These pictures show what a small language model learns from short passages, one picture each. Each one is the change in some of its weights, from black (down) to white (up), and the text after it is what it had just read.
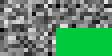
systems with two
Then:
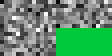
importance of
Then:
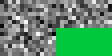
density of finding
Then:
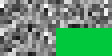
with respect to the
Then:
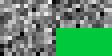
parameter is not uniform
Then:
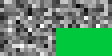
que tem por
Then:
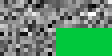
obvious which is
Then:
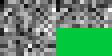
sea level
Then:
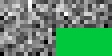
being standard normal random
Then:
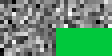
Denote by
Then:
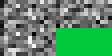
and that it satisfies
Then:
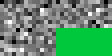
k \text{
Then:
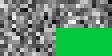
terms be introduced by
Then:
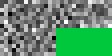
then (i)
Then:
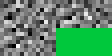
it can also
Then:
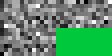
study on biased
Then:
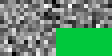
computational one,
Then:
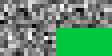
is an $x
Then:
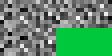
is contained
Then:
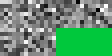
PW longas
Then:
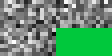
of the normalized
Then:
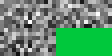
After the
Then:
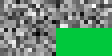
on each line
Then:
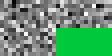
this delay is
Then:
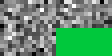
types of the
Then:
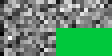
that for all
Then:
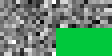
the form described
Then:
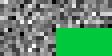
With new data
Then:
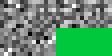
$\tau$ of
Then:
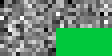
pair of elements has
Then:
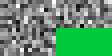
But why
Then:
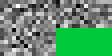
relationship between
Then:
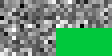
b} c
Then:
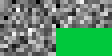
path $\pi'$
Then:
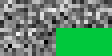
is the time
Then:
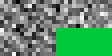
is referred to
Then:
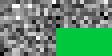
hal etish
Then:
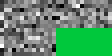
away from
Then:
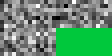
model on a
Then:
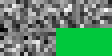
3 the resulting
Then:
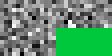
mm3 is
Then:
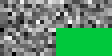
whereas magnetic
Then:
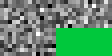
affine subspace
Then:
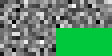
will show that
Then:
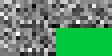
some common larger
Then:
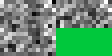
have already been
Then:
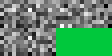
a very simple model
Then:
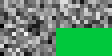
ends the proof
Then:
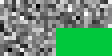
to avoid
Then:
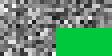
This simple closed form
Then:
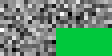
Alpi ove
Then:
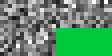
of $\nabla
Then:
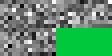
a second combination
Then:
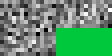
magnetic behavior of
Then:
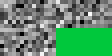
mental dos
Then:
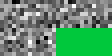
to get a
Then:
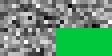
no threats
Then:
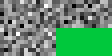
bundles associated to
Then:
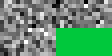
shows the bias
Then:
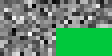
The curve is
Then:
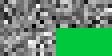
the comment
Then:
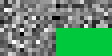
quark model to estimate
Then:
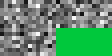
da composição
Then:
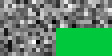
in the presence
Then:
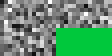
with the highest
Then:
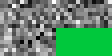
la situación de
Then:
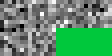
$V$ is
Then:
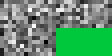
uniform measure on
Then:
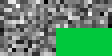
The state of the
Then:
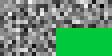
order $k$
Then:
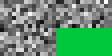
and hence we have
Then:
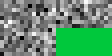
function $F$
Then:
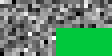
system is $\sim
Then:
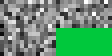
varies from
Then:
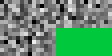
$$ \hfill
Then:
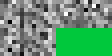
tot de
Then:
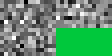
proposing a
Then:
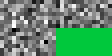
and there is just
